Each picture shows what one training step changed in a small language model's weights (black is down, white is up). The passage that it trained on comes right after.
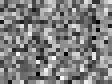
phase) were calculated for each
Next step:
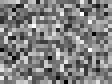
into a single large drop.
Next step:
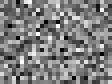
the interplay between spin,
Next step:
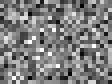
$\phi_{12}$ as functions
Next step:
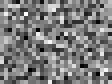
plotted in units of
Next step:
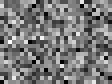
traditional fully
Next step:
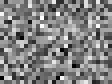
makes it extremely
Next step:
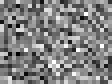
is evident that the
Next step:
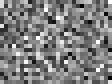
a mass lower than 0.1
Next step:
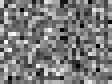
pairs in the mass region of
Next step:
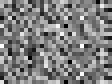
a cone around each
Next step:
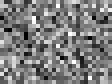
tools developed in the
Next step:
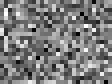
neutron star. In all the
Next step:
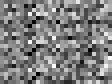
have used methods developed for
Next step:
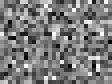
rule). It appears
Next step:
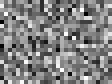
the string tension from the
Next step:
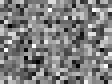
while for the other resonances
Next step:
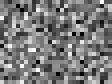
shall build in
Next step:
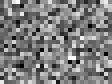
arises. In the
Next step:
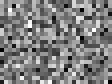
models converging to the
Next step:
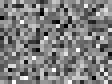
should not be taken to
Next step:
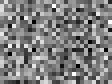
Heuristics and
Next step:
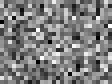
as the stage for the
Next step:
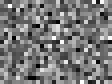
different redshifts can
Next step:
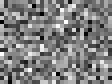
over the variable partition
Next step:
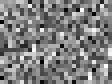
this behavior. This is due
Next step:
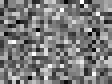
peaks, is fully
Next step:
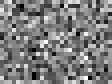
to have an external
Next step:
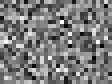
$\delta/M$. The
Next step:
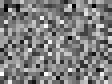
aim, we undertake
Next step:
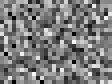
tangential components of the matrix
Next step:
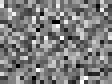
the evaluation plan of
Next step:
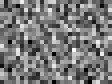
where we have introduced an
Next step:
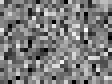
sharp peaks of
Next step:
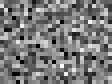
quite natural that
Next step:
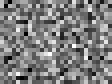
and after disconnection
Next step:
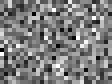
the three state Potts model
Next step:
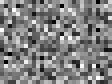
free parameters which need to be
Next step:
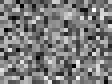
radius of White
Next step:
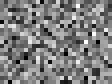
MEAM paper by
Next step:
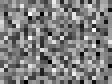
The VMONE equation
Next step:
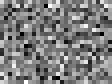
first angle-resolved
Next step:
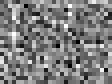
two semiconducting
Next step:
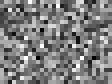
and Y. The confidence
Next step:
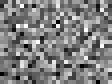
the field of view
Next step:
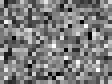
precision of BAO scale
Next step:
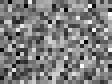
is clumpy. The
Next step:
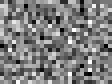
that helped us to
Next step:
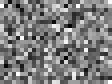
and in shirking
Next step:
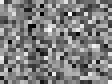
proclaimed that
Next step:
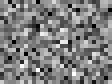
The shortest path
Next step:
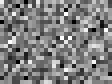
by gravitational radiation,
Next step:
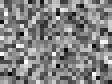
generating the content of the
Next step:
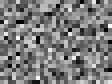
topologies. Solutions
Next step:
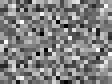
show that the two moons
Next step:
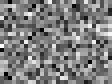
given pressure. The
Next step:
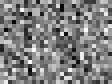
and 3 long-lived
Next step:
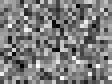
constant inelasticity,
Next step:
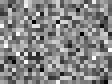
our CVD grown
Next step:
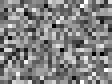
gas-plasma density and
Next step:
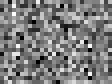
$p$ and $\Gamma$.
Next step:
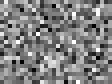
Beside this, other particular
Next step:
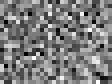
\mathbf{I} -
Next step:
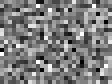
the other hand, for
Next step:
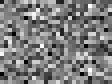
du Flobi
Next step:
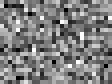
behaviour. If we
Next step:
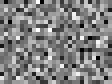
The following conclusions are
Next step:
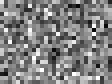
of the RG approach,
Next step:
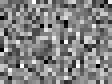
class of ``NO''
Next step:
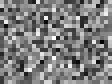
discussion related as to
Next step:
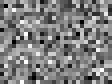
(which tend to have
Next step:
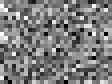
Furthermore, by
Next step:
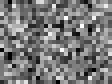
show typical transistor
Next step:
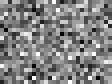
atom clouds after
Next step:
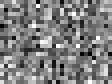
symmetry are found, and the
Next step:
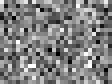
To see this, let us
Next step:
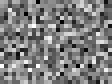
is sudden. This
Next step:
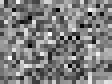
transforms. Each
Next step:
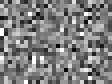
neutrino beamline
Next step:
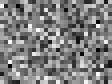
inside the GPS
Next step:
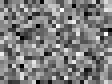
Thus for this decay only
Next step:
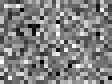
the typical thermalization
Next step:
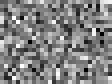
with four concentric
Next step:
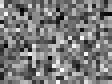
in the loss function. The
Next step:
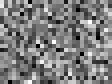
a special relation with the
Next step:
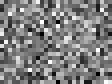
the importance of moving the
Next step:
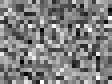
(i.e. the
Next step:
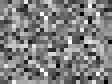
$\bullet$ We have
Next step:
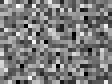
globular clusters in
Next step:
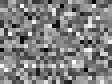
from the nucleus,
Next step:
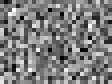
SUMSS radio
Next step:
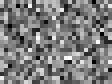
between different sequences in
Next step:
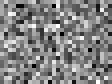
the gas phase. At lower
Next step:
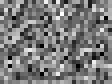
propagation of light in
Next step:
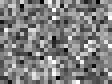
{\it linear} combination of
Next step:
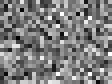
a given redshift.
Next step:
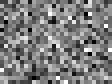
\ldots)$,\quad in
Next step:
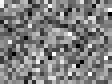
fonts for different operating
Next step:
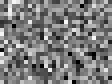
the intriguing
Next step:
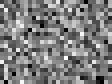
tracer definitions can
